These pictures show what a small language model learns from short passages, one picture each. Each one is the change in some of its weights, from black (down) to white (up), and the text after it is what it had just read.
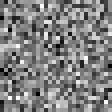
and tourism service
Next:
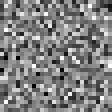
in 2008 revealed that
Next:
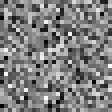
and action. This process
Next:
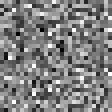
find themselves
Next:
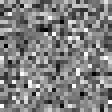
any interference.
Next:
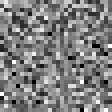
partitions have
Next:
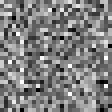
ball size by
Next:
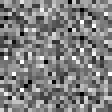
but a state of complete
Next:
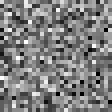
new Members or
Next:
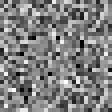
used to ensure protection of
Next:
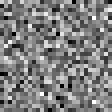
this is the first study
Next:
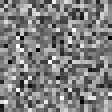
used for different purposes
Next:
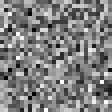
energy bound in the
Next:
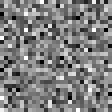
are members of either
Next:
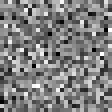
was added dropwise
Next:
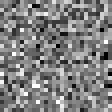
provide the visual and functional
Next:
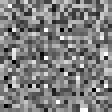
micelle complex
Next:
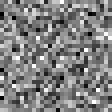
were formulated in that
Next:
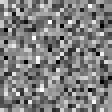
Blitar can
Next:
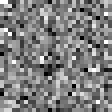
if(t <
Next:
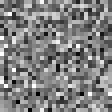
off. Four
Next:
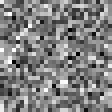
journal's purpose and
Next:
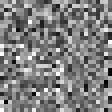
internal and external environment.
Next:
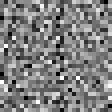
and multivariate
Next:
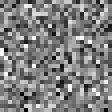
found to negatively affect
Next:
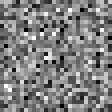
during his lifetime.
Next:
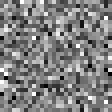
is mainly focused on development
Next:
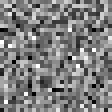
medication affects
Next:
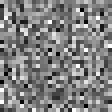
GIS analytics.
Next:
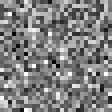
an alternative food given to
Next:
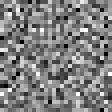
2 emergency sources
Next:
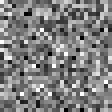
idiom or
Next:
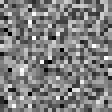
based on an integral
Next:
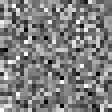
Systolic BP
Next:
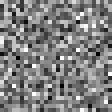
Full title
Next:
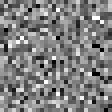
between psychosocial
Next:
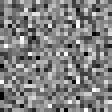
toward addressing environmental
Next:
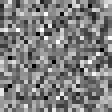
in the life*'
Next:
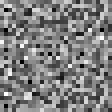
light of Article
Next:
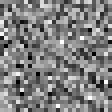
The study employed a
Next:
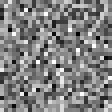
at the end of
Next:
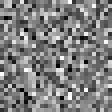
because of its higher
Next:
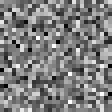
Among the available
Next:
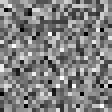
light sensor is
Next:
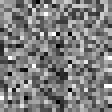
output and the removal
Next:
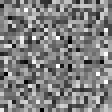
of Wyoming
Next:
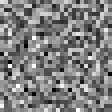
communication implicature
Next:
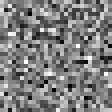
direction imposed on social
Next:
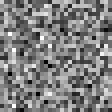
statistical analysis: -
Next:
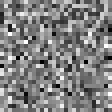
on the side of the
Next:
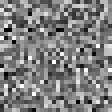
process, it is
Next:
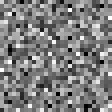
20 hospitals across
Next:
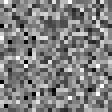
back and forth
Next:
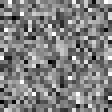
as a tool to document
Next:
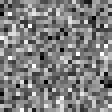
the report: the global
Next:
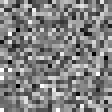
interpretation seems to
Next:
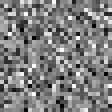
then is the third
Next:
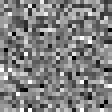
shows that they are not
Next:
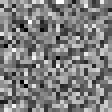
worldwide. The
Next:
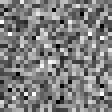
his support and for the
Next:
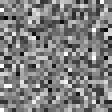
faculty members in
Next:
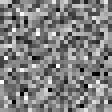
¹ FAIR
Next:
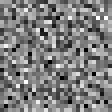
(1a) shows
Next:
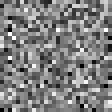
of the system, the
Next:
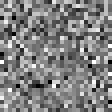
stretch film
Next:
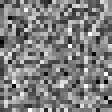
of marketing cost on
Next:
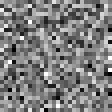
focus on social media and
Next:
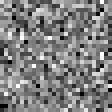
virtual prototype
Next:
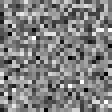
onset diabetes
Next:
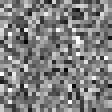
structure of the cable
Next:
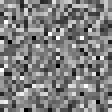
mock experiment using
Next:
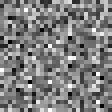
of 109 landings
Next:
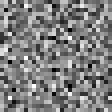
long-term outcomes.
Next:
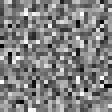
to recall the words
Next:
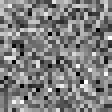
content is much less -
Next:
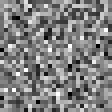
main online shopping
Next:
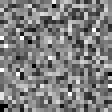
supporting technologies instead
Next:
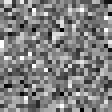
there is an absence
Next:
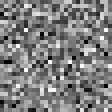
several groups of features and
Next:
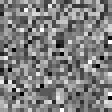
for energy efficiency and lower
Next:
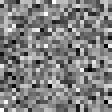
be obtained at 60
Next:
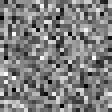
and limited availability of
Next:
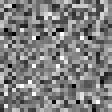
cancer. It is the
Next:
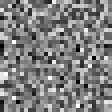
compression, and
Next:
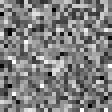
different life experiences, who
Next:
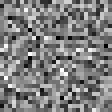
of Curbing
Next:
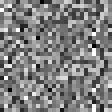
secret is known only
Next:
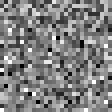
used as laboratory
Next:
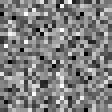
are the initial parameters for
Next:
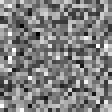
activity; - further
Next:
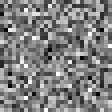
for the progress of the
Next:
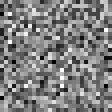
the possibility of developing
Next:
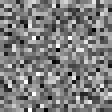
say that the internal
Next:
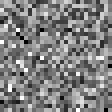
models are often used as
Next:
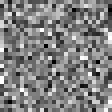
Review Board of
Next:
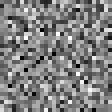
of the students is then
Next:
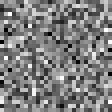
a laboratory solution
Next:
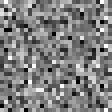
end to the war before
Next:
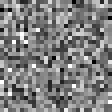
2). As last experiment
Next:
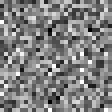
Color <input
